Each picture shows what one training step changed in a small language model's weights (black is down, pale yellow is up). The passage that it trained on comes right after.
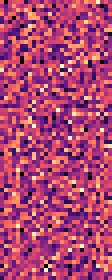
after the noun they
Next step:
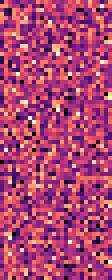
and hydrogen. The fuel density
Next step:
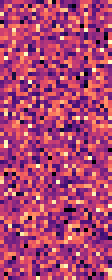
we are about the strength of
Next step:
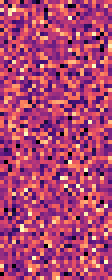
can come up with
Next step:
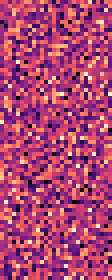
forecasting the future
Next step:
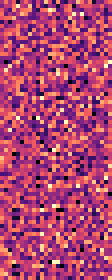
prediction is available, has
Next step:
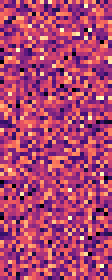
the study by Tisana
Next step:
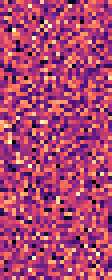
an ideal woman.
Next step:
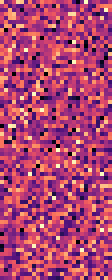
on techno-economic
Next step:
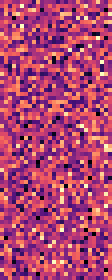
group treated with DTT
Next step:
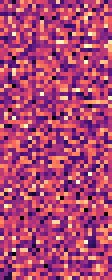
social sciences through impactful
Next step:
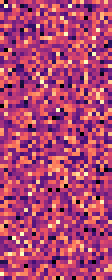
except for soil PH
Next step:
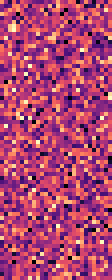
The global health pandemic has made
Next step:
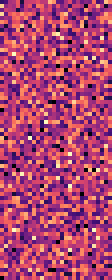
Teachers sometimes use
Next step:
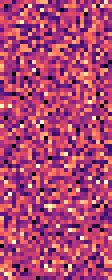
are constructed as
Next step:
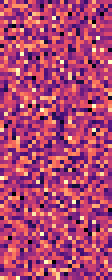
average guaranteed error
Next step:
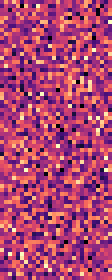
small Nitinol
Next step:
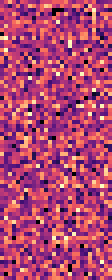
Program is a program of
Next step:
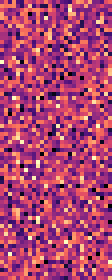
density reported in our previous
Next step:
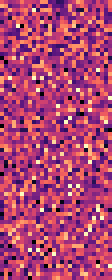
. 5. Implications
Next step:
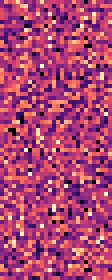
called *The Revolution
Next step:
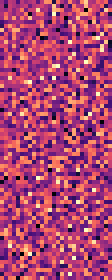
comfortable reporting
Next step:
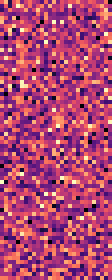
a catalyst in the
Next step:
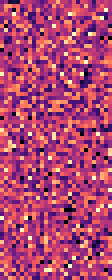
identified the test on strength of
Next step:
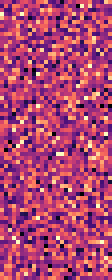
data through a structured
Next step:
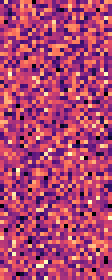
to the organization in case of
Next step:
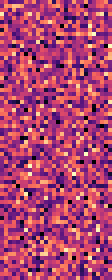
to ensure a timely
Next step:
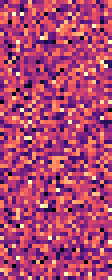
Washington University,
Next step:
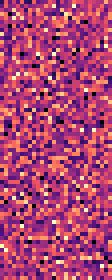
of AM-1
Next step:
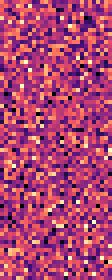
used to compare the effect
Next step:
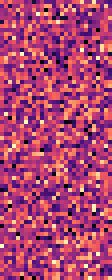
\geq \min
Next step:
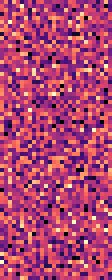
of cadmium to
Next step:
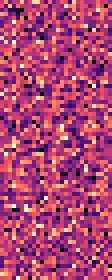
Pea flower
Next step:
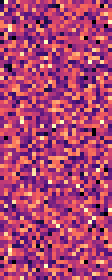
as those of ZP.
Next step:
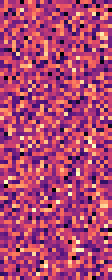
lower floors requires more
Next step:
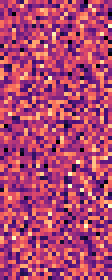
and treatment groups receiving
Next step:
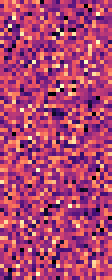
Original Article A
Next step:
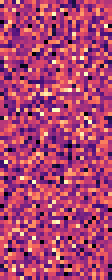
Syrian war
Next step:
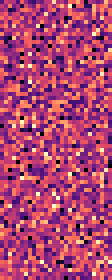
hot solution of the
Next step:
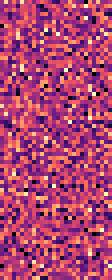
this argument the present paper
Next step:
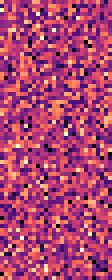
to children under five years.
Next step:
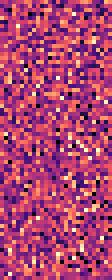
tests, a cell block
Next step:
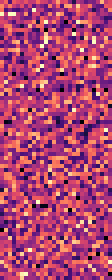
in querying: it
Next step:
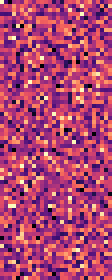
Zotero to insert
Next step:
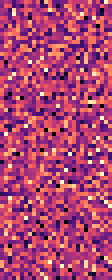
number came from organic
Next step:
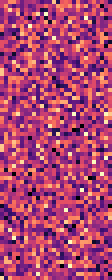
tools like ELSA
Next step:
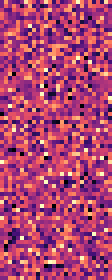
flight control actions
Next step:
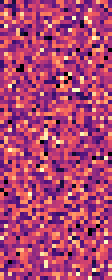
Design Activities to
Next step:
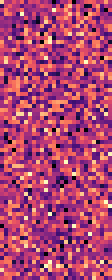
incorporation, with a
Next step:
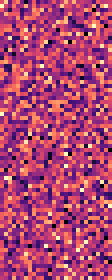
and preparation, but better
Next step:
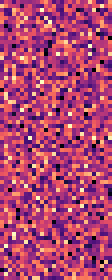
and Hogue. From
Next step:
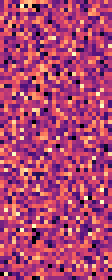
could be relatively higher sensitive
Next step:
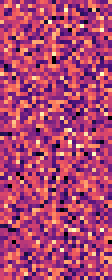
general and operational information available
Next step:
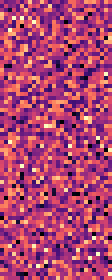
in this study to decrease
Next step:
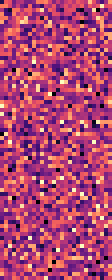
and representatives of the older
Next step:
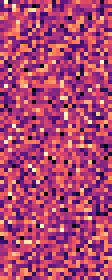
groups to solve problems or
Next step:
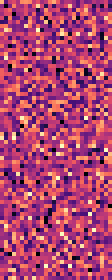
names and numbers which
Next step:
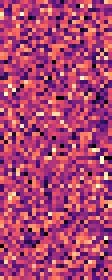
data and contributed to the
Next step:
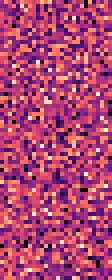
not only in strategic and
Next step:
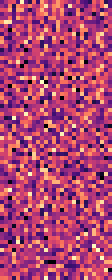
control method include its reliance
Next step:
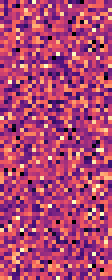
, honoring the
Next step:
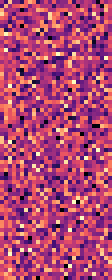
corresponding author upon reasonable
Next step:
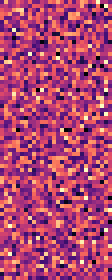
embodiment of
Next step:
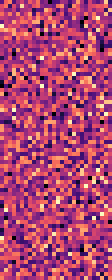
stented vein for
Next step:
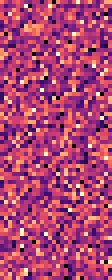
Specifically, the term
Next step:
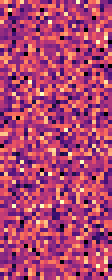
Bank website](#)
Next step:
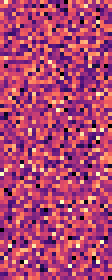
\dots, x_k
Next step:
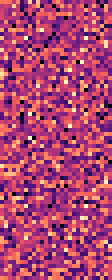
obesity prevention and
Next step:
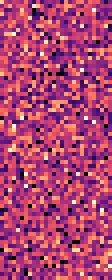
15\%$ improvement in
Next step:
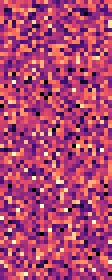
such vehicles in different
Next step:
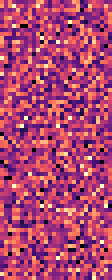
analysis; where the actual outcome
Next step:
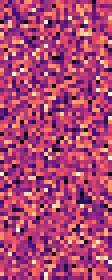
calculation engine and the
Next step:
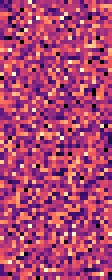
mucus as well as
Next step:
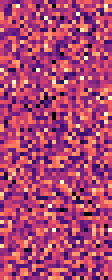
project involves 17 industrial and
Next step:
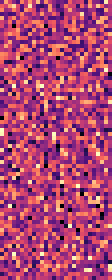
depending directly on the position
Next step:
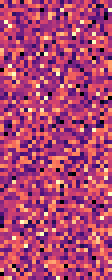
of venom, and
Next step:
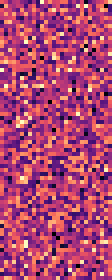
scan showing gas within
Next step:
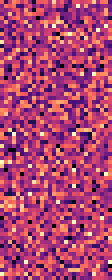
of diluted
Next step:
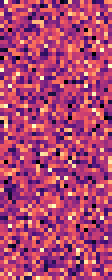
decision-making process is important
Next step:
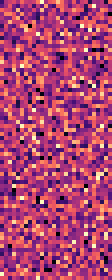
Popper expressed his
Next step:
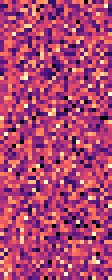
be referred to by plant
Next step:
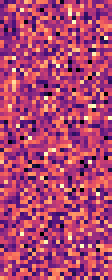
Use Behavior
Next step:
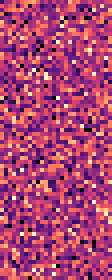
façade of
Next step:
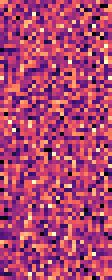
most important lifestyle
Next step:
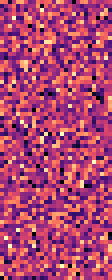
genes and n experiments.
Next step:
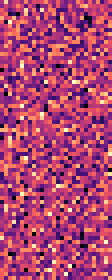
carried out in our country to
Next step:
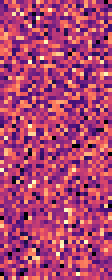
on the student factors with two
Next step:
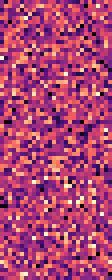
in fatigue
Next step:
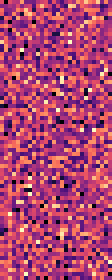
of tuning parameters
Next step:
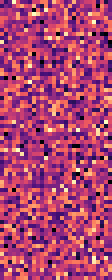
surgical correction
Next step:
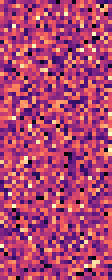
a focus on the difference between
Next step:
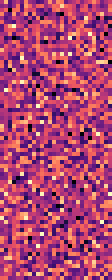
technique for cellulose
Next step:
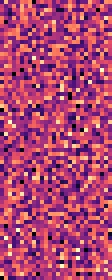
to traditional teaching methods.
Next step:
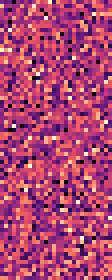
to a great extent till
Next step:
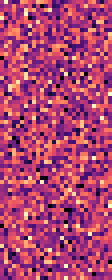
differences only with the effect of
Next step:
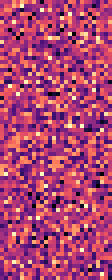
redirects cellular carbon
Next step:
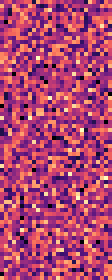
for researchers on how to
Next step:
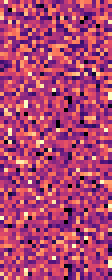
involved in the production of
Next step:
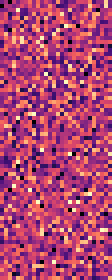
transport phenomena. In
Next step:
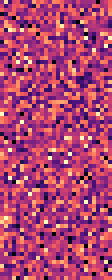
applied to real A611
